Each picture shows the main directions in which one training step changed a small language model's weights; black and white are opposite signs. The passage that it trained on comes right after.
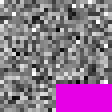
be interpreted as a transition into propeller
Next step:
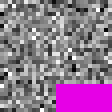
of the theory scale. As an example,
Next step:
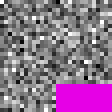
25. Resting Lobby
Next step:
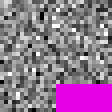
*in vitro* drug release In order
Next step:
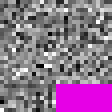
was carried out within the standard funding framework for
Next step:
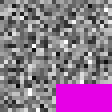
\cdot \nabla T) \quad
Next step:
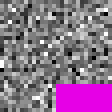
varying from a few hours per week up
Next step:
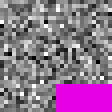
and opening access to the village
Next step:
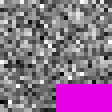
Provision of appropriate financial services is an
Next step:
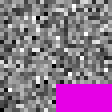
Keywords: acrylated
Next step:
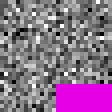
discussion may be elegantly stated in terms
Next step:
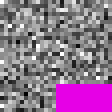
whose details are as follows, to evaluate the
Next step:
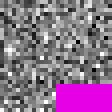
speech remains a challenging area of research. These
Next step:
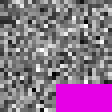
dataset; (b) The detected objects being
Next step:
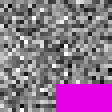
As an adult, science still had a
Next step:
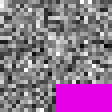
simple, yet physically acceptable model for
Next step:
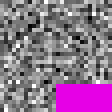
Unions 16. VSD: Value
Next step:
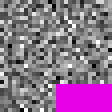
distinguish waters that represent original seawater
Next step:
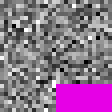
relative importance of service dimensions in a
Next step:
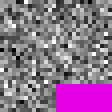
to derive probe independent gluon Green's function with
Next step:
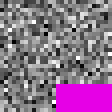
cyclical changes in manual control load during
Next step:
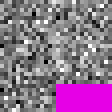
modules to students Feedback
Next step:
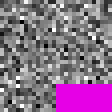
a wide range of cutoffs the convergence of
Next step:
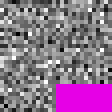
one might be tempted to conclude that
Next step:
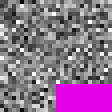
it to operate within, (2)
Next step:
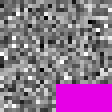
thus transversal ("physical").
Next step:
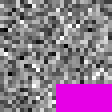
the corresponding maps using the Surfer graphics
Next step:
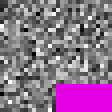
to cool the devices several years of operational
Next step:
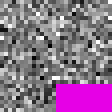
is defined by the fraction of items recommended
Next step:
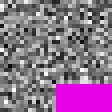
of the field becomes complicated, and the entanglement
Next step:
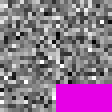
and generally cannot afford to implement policies that
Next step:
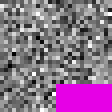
induces also a unique dependence of
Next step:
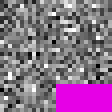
to do phenomenology. The strong coupling regime
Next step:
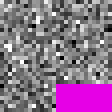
the wrong place, or
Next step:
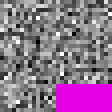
behavior has been shown in Fig. 8.
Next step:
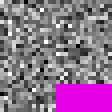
\newblock \bibinfo{title}{A compact
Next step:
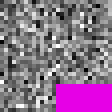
well as carrying out the purposeful
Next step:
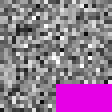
McKee was supported in part by
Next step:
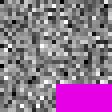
Montero-Odasso M,
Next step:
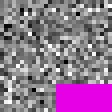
D.C.Z is extremely
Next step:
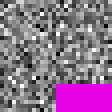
level showed that from 2019 to 2022, the
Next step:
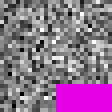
μN under a 0.5 N
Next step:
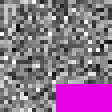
discussions about anyonic systems. I would like
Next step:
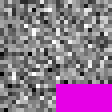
discusses the effectiveness of the methods that prevent
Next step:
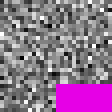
Writing with Slate and
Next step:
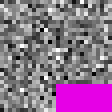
PID controller gains tuning algorithm can
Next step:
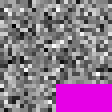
Density of states (DOS) and
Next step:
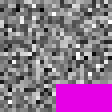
a widespread misconception:
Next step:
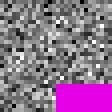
and (\textbf{ii}) the gravitational instability
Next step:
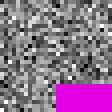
that infers memory bounds, and supports
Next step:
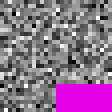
measurements and performed the statistical analysis of the
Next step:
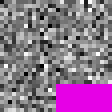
model for the Galaxy using
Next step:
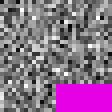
f_{\mathrm{VS}}$ compared with
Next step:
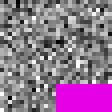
Radii of 21 and 22 arcsec
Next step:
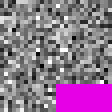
by Shibalov et al. has
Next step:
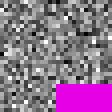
the delayed-choice experiment; the
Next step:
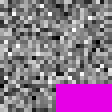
literature: if you have enough data to use
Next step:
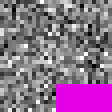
does not develop them much for academic performance.
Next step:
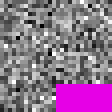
is the hyperfine field.
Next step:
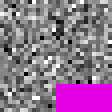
a 'substrate addition' kind of
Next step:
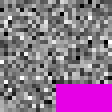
their discriminants turns into the
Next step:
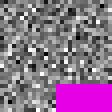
_\nu A_\mu $ and
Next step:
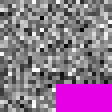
Culture of Nigeria said 'The
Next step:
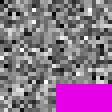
Key words: Micro-climatic
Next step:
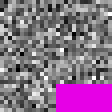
of SNOBOL was used to
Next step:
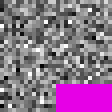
and disability in patients with mechanical neck
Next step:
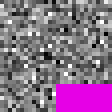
Validation. Image:
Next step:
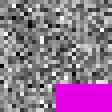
by tildes. Dividing
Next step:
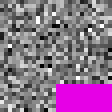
and wrote the first draft of
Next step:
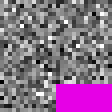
this paper, we thus aim to
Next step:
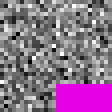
of labor potential' reproduction and use is
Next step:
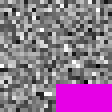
write a similar Lagrangian for other fermions.
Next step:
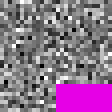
This construction ensures that the overall displacement
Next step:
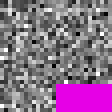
result reported When comparing the network approach to the
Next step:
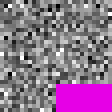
of English and Information Sciences at the University
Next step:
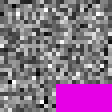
Fig. 1. This paired construct has
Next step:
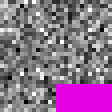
to restrict $H_0$ so
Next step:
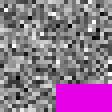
the model's predictions to the actual segmentation
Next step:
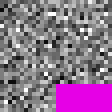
to the coordination and formation of the
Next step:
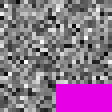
and then participation of citizens,
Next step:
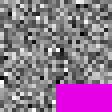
movements born from it, reflect a
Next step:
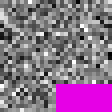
The author emphasized that during this period,
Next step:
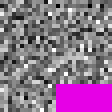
(Minimal Cut Sets)
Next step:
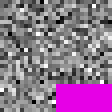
The drums used on the dataset had
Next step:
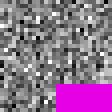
jump and sprint performance in young
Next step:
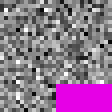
point for a perturbation expansion in powers of
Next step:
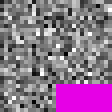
dimensions. We found 15 433
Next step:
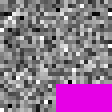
in Ref. \cite{KF}.
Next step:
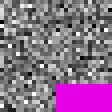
is inherently related to and shaped
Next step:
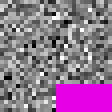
of the ABC produced stable and more reliable
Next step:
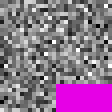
width at half-maximum
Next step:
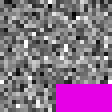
over the week. Figure 6.
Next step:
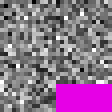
instrument used to assess patients' satisfaction towards the
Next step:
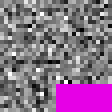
covariance matrix is from the statistical uncertainty.
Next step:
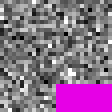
No 131 64 Water sources that are
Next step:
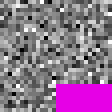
the use of an arbitration mechanism close to
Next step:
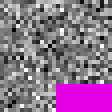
The corresponding additional condition (7.18)
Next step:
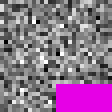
set of transitional cell carcinoma of
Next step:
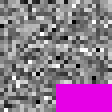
offers the possibility to pilot integrations
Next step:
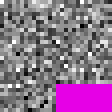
an additional $\sqrt{2}$ prefactor
